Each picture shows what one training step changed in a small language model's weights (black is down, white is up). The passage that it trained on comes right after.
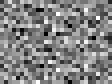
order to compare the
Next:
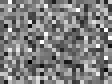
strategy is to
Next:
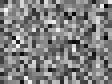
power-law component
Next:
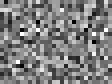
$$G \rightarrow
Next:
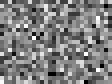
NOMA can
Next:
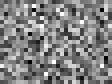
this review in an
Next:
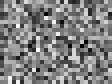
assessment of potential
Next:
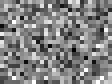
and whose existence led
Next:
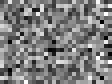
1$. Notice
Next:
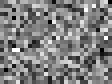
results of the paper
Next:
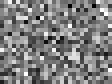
the transpose of
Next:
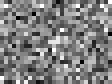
State University of
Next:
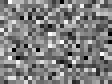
last and will take
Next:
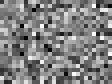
battery than
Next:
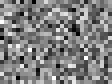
a scientific control,
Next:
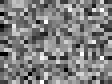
been shown in this
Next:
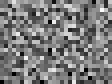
accuracy of the
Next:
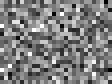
holds. This paper
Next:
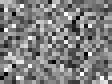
its domain in such
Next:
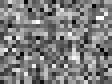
the core curve of
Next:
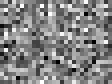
but more explicit,
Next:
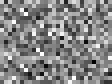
and references, and
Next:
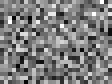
& \qquad
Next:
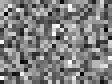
our best knowledge.
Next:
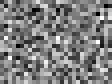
is then a complex
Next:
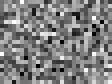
finite group which consists
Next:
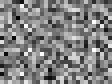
environment might have been
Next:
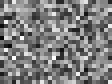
towards more systematic
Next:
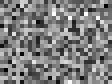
variables of the weak
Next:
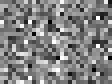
${\em National Research
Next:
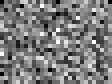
pore water
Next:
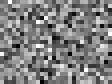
of PSS and
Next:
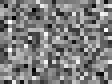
is a sequence in
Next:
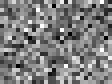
The scan was
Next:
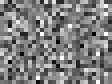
ascending node
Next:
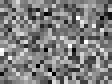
ideal condition of linear
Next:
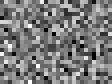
driving style
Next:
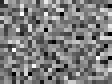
We leave the
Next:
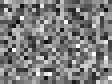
iterated cone of
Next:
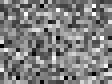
trees. An
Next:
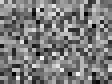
matrix elements take the
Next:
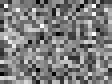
l), for
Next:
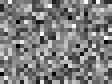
neighbouring layers
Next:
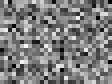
supremum norm
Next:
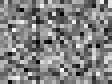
\langle g
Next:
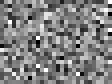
remnants such
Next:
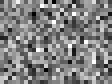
quadratic form of potential
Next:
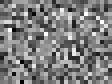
of the test is
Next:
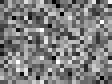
all the available information
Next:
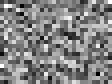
with improvements in
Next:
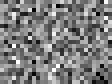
also denote the set
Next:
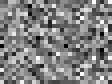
major question in
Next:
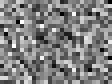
was calculated via
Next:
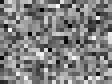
easy to see
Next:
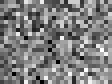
the majority of the
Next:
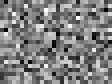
we do not notice
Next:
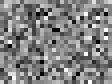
J$ insertion
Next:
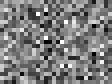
discrete flow map of
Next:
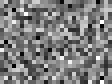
degrees of freedom,
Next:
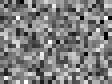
arrive at
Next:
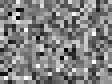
linear limit} The
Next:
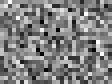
of sound
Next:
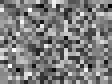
observables of binary
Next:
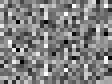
achieved on existing March
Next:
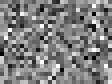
photoemission with
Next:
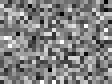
checked by
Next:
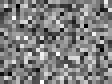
this equation)
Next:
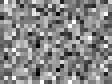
section, according to
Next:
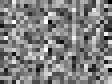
those based on the
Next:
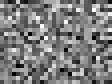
we investigate the presence
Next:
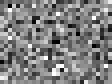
League table
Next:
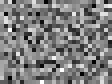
is also reflected
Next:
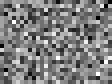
sums of squares
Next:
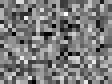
Int Conf
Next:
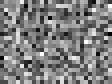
to be quite
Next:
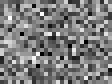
terms of catching
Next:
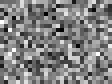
to collect and
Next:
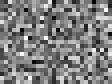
B. Big
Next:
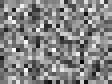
and topological information,
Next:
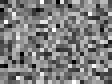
L., commonly
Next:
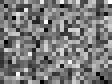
that the distribution of
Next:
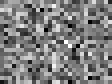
variance in that
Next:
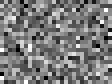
caravans span
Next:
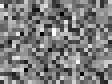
show a lower
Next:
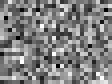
0$, the constant
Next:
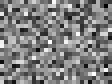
sensitivity. To address
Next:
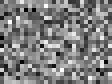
behavioral characteristic.
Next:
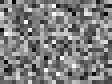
are cancellations that
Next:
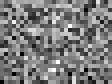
magnitude of the
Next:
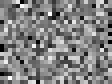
f \rangle
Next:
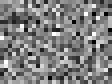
if $G$
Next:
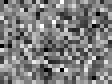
middle range,
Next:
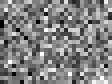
evolution with the additional
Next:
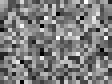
of the primary tensor
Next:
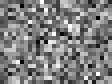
and extends it
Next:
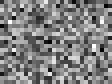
notion of an order
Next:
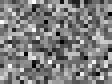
valued reflection
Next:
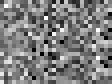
divisor are
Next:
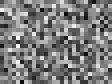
of measurement in each
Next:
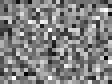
and Fleet
